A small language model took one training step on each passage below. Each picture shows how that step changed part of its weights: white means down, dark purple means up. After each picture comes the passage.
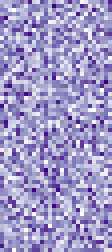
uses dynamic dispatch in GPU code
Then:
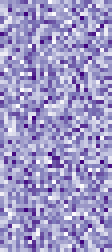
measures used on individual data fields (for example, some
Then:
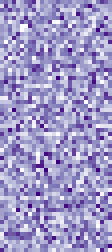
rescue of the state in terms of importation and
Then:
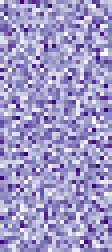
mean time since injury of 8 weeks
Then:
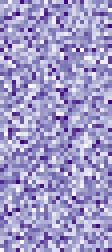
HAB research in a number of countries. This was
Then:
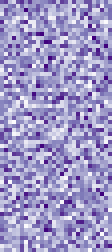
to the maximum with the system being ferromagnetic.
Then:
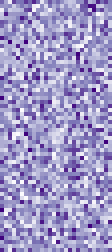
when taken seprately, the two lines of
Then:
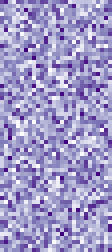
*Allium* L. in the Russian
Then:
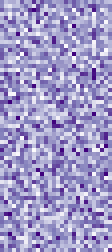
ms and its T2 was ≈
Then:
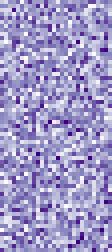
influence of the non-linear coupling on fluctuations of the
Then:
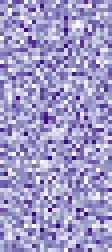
directly probes the internal degrees of
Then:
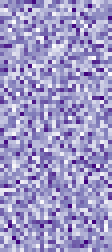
from what reported in those experiments, the structure factor continues
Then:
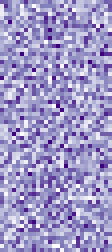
dyonic KN background where all explicit equations can be
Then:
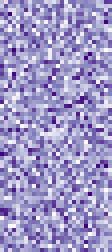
fluid system using matched or mismatched
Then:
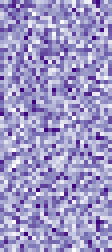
for isospin symmetric quarkyonic matter.
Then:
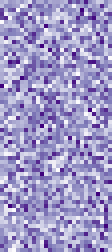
background, we introduce the scaling parameter $X$ for
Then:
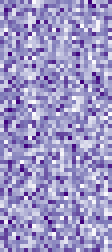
\begin{figure}[htbp] \centering
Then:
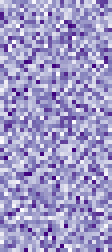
footprint regarding its initialization
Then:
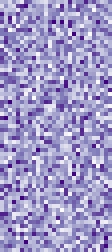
resistance to blast (BI) in indica
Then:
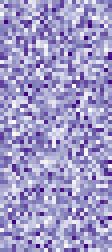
to the primary vertex. On the base of the
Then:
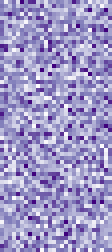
$x$ component accumulates at the edge of
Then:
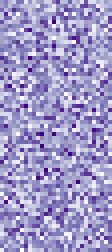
observation, interviews, questionnaires. To
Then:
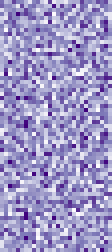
lowest angular momentum orbits, that correspond to
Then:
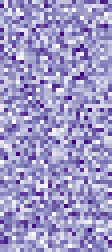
a more specific statement of the relativity principle
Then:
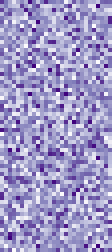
R, Yu C. Social environmental factors and
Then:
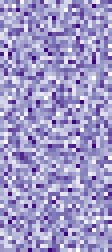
\quad (\alpha > \beta). \qquad
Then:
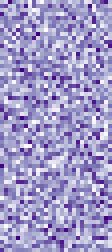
and all (100%) of them stated that they are
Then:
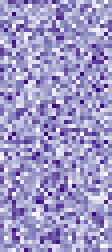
some other models \cite{Nojiri2007,
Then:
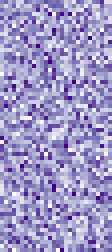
and development program by Google also called as
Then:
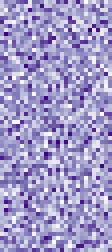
system. As shown in Fig. 4, a
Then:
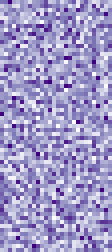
does not yet enter). Instead of
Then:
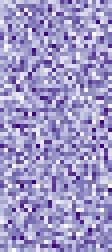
$V(\varphi)$, which means that the
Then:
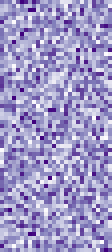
of government (Augustine,
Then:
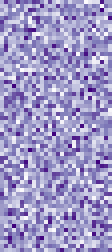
IV, Grundsicherung,
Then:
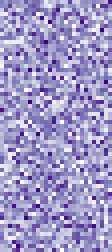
the case of $N=3$, $L$ is
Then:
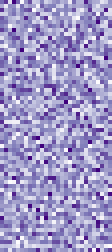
take on the polarization of the fragmenting
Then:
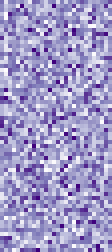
unusual specular reflections, likely due to
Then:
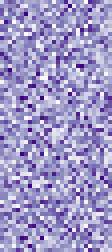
the system is poorly defined due to
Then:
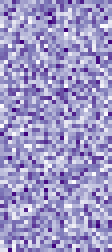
horizon scale today, so that all of the
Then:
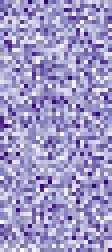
benefits are distributed at all levels. This process
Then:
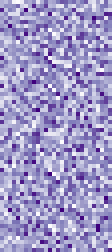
grouped by different task completion percentages which defined
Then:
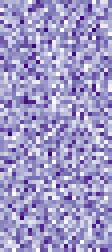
experimentally by adjusting an external magnetic field. At
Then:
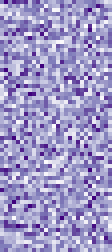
resonance, slightly red detuned, at
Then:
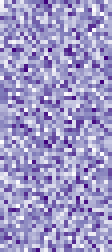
many academics have looked into the possibility that
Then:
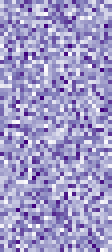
they currently face several limitations—technological
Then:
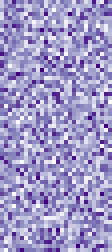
install and use solar PV panels transfer
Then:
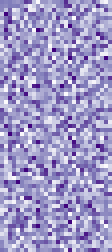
more exceptionally, freshwater
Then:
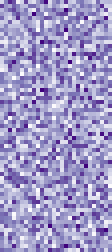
over energy sources and energy security, to local issues
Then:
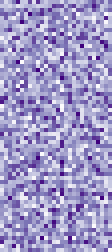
tendencies in partnerships further
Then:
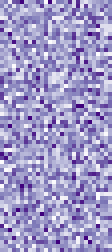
of astrophysical structures -- some move
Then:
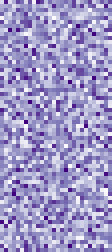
the \emph{lhs} positive definite.
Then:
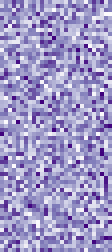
implies that the sample voltage $V$ applied between tip
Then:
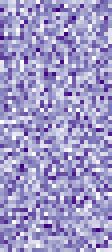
like a worm that has become a prey of other
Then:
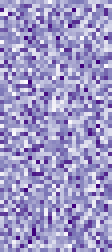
on. Due to the uniqueness of the
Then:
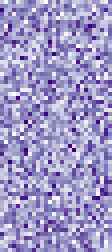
is a quite complicated problem. As a first
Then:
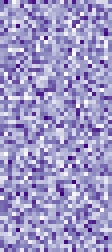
still unsatisfactory, e.g. because
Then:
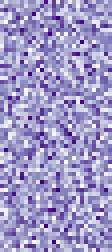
IoT devices lack the computational power and energy
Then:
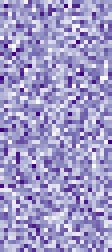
times compared with non-patch case as shown in
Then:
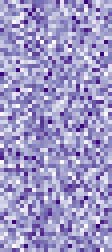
we are interested in. Indeed, our
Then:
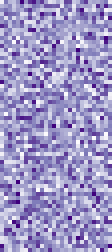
the emergence of the Purcell effect, we check
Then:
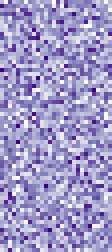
if Prue herself had been making more
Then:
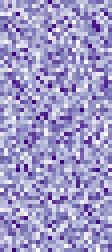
second are systematic, with statistical (systematic) correlation
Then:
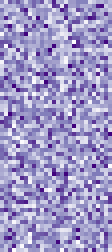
Release 5 corresponds to **Reporting period
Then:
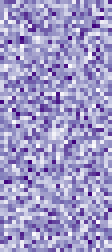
on function and sequence relatedness. A RipG
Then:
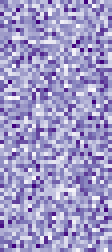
y}_k \gets \nabla
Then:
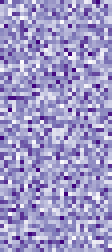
the limit-cycles are not so
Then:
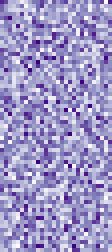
lock-on period. For instance,
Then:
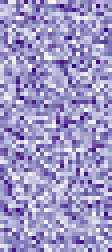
her husband had left the family was that he
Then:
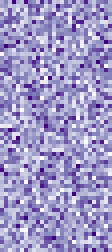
graphs. Table 1 Demographics and
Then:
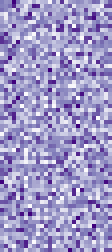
cation exchange capacity (CEC), sodium
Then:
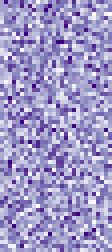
data spoofing) [16]. Assumptions
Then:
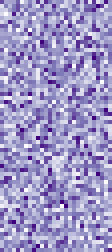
the sum \eqref{irf1} could only
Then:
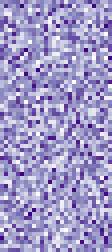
improvement relative to NEMO-3 (see
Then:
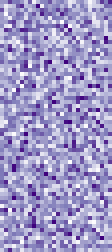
changed disclosure, in which direction, for which
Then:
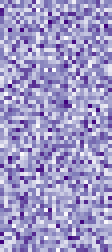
standard operating procedures and lower electricity bills,
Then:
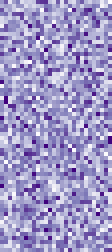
and dynamic content making up the specific web place
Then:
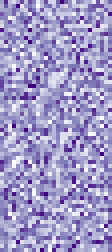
of drugs but also for their release.
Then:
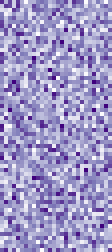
Fig.~\ref{fig 4}~(points).
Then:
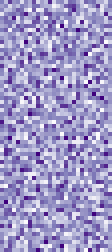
visueel handicap; fysieke
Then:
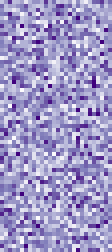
did receive many responses, as summarized in
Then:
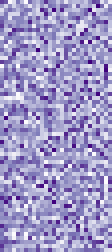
semiclassical context) $$l_C
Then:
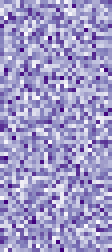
relationship above illustrates the importance of considering financing
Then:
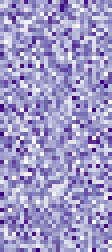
and {\it jpeg, pdf}
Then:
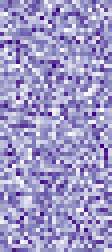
$R$ is typically of the order of few or
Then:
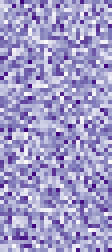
Caucasian children, while African children more
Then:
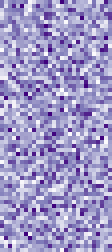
local nonequilibrium entropy. In general, this
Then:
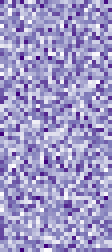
quality of life for employees and their families,
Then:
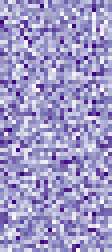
m, increases slightly to 72 p.
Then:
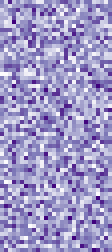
practical skills competencies in the various fields.
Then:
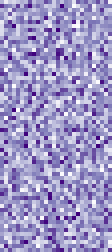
such as skirts (\Fig{Failure}).
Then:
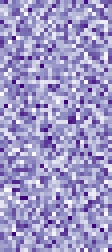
travelling at high speed on a straight
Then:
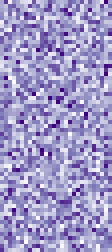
(2019), Antisocial Personality
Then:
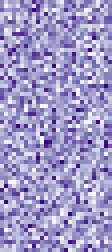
radiation can simply be ignored until it
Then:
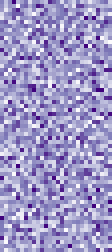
graphic element consisting of two interlocking,
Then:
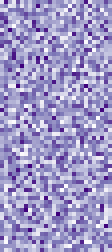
ML is categorized into two types:
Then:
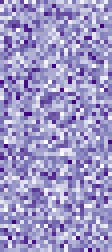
continuous, non-decreasing concave
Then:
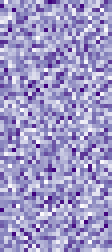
showed better thermal stability. EMI shielding performance
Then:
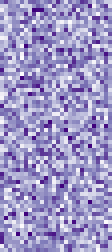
{title} {A unified view on symmetry,
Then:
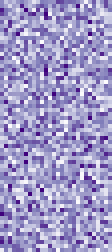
Aggregate results below pool three runs,
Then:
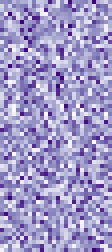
develop in the future. In addition, decentralized
